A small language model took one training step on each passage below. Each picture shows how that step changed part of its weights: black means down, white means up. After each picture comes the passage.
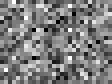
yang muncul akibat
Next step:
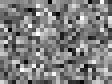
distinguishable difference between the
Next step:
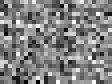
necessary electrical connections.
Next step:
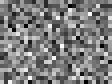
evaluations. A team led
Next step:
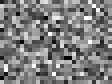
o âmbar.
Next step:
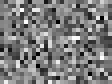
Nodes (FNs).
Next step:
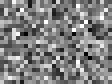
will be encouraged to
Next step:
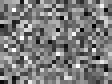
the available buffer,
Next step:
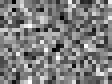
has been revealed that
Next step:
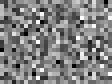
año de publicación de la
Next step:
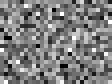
power supply to the load.
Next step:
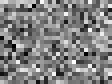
set by randomly
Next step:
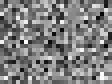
pela primeira vez,
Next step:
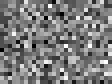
bu jarayonga bog'lanib
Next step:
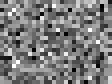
are dependent on China for their
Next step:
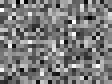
learning Filipino, while the
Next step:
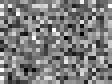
a high effect of the temperature on the
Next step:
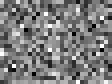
evaluation of the educational achievements
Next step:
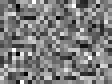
more complex dynamic. This paper
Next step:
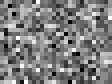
es la educación a un
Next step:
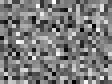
the potential results at implementation
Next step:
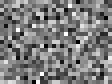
de Ministros.
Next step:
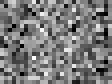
, β (or a and
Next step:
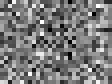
третьей главной
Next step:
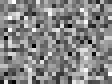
un caso lastimoso que
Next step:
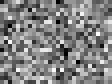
dit punt zou
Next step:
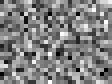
Paulo: Senac, 2010
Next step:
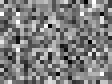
of the Creative Commons
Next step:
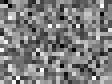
result obtained, the bricks can
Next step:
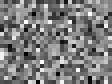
the respondents had received secondary
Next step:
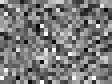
келувчи ягона
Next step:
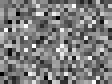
in this area, Turkish
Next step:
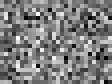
led to higher consistency in the
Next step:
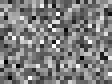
que os participantes do processo as
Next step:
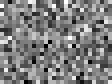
sq.ft Fan 1
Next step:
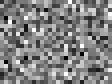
silence conditions. $N =
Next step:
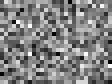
special relativity.
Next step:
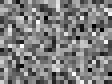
S. Azamatova,
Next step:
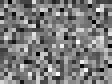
losing natal meaning of
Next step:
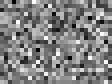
activation methods. It is shown that
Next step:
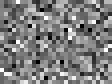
they be approved in both
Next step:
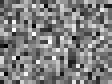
batata dextrose
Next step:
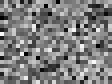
- The line linking a point
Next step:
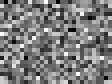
the complete n MM.
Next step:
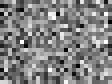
Benserazid BD
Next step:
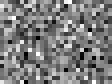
The Medical Ethics
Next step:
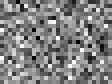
dual CP antenna are
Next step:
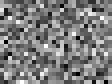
beings in understanding the world.
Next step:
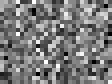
study and administrative registries
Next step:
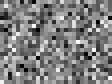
studies are currently informing the development
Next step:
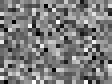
them in the introduction section.
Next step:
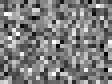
coefficient is also negative and
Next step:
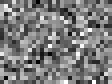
report is part of the Task
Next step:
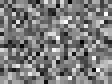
17. Нутгийн
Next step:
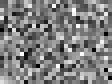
It is found that increasing of
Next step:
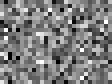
tezligi, u asosan
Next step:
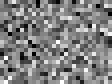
shahridagi G. V.
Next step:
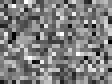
under long open-water
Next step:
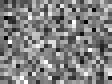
desafios e melhorar a
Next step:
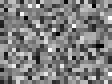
dan Peraturan Daerah
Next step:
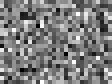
Project funded by the
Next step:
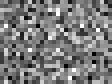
different emotional experiences
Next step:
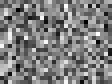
Amaliy qo'llanma
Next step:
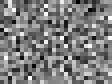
bo‘lsa, musiqa
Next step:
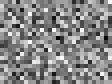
peatland forests for
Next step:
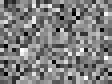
oferecer um novo uso
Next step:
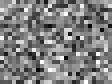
dapat dilakukan
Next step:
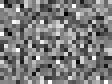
network (CNN).
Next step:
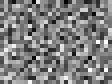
2. Анализ и
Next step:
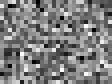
hayoti manbai;
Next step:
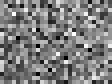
material assignments and necessary
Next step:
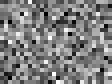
empresa, se utilizan en
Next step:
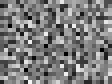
metals ions and minerals
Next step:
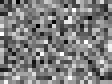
score (GRS) into
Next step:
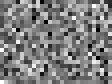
por lo que es necesario
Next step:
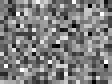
projects associated with streams
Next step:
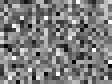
the subject of the lesson as
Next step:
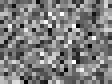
markets and crude oil.
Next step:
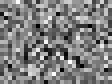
future traditional cellulose insulation
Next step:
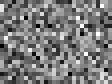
at tertiary care hospital
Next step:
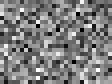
the physical, cognitive,
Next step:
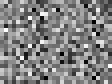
Page 151 Степень
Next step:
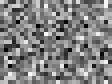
osaston logo.
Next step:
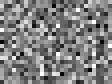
y comportamentales y para
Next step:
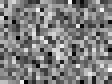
Their paper suggests that
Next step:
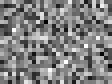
xalqlarining milliy
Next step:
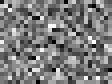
to give rise to the
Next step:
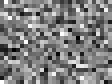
em desenvolvimento, tendo
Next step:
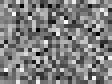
course assignments in the
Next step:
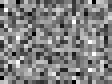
supermarket users found
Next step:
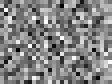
solutions dAIEDGE
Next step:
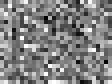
Free Morphemes
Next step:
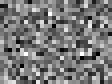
Military Art of Turkish
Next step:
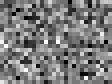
critical metal content and their
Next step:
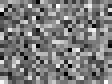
the examiner and participants. -
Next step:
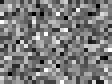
the Community Observing
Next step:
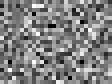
plataformas. Você
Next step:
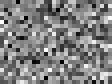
be investigated in the future study for
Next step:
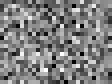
Ground #3:
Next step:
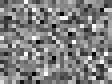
halda bolıwın
